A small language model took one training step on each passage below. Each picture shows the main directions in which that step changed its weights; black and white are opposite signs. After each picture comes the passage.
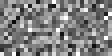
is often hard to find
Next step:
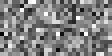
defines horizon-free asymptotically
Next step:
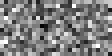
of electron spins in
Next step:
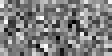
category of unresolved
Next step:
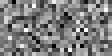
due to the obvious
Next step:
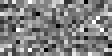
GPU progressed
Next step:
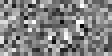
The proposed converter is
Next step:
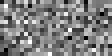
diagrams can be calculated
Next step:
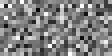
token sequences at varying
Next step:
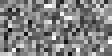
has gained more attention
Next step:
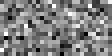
construct the potential energy curve
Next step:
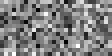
field strength ($B$)
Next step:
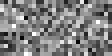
consider the super-potential
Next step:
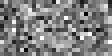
the excitation character of these
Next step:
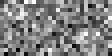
fairy tales and
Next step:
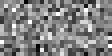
and $x=\mp
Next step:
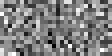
six damped
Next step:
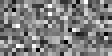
tissue caused by
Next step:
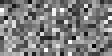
explanations for the hard
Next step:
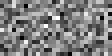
necessary) whence
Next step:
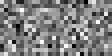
critical structures related to
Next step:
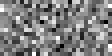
the surface layer and improve
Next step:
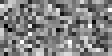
have studied the history of
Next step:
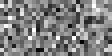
been focussing on the
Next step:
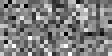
result of medical complication
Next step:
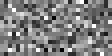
insecticides 1
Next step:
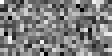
with hierarchical
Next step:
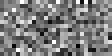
notions are introduced in
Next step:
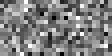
this end, the
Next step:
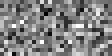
some 30 million years,
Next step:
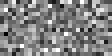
a Gaussian mixture
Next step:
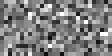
to give learners a more
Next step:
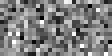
the conformity score,
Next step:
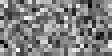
question. This would help
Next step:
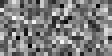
present study is a
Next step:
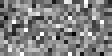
devoid of its single
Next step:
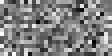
approaches are investigated, it
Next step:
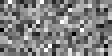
times faster in the case
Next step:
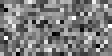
Report published:
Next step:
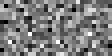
neural network applications.
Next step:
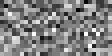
in the paper. The
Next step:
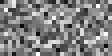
a fast matrix formulation for
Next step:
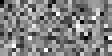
effort of the algorithm,
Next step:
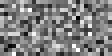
people who have lived
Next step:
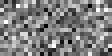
the entrance in the
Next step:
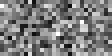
(deglycase 1
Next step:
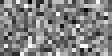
Fig. 9. The
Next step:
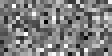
which determines the transformation of
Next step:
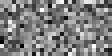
and Mean Absolute
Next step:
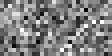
orders, the divergent
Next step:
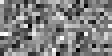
although we have here provided
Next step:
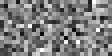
an ongoing basis during
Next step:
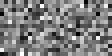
provides a different mechanism,
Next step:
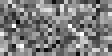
the simplicity of the
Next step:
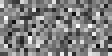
line of centers,
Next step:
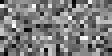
foil electrodes
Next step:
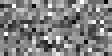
keep pace with these
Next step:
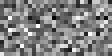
as a last trivial
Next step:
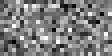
the development and maturation
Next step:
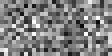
coincidence scatter plot
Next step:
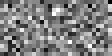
recognised demand for the
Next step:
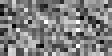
use of prescription
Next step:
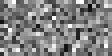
case a super observer
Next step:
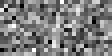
particles d_e .
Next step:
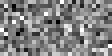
we observe a correlation
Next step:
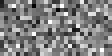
biogas from
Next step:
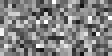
of the potential when the
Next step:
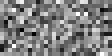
district clusters in
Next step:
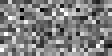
the LEL.
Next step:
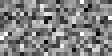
particularly Mangroves
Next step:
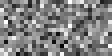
cite this article:
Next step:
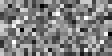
were given. This
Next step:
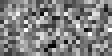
of the study, it
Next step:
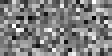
and bilayer graphene on
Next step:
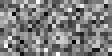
The concentration of free
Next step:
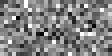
systems appears low and thus
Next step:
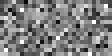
typical synthesis,
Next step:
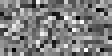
GUE. This
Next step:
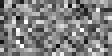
different theoretical concepts of
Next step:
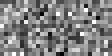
contrast, the experimental implementation
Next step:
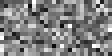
of some concern let alone
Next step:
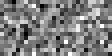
\dots, n
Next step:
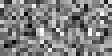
the head model as shown
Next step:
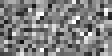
professional experience, in
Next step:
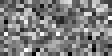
the iteration following a
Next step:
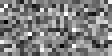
for working and spatial memory
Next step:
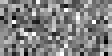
women is their transition to
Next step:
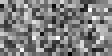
variability depends on the initial
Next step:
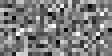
and gelatin
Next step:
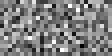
to express themselves through
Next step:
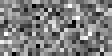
Baldwin and
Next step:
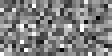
were founded,
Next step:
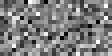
is then progressive,
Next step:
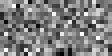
It is certainly possible
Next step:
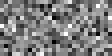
- RT \ln
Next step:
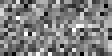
however, that, even
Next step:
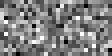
and time greatly affects
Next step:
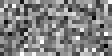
balance, and SQ
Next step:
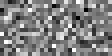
has been to place an
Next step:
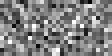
customer engagement and
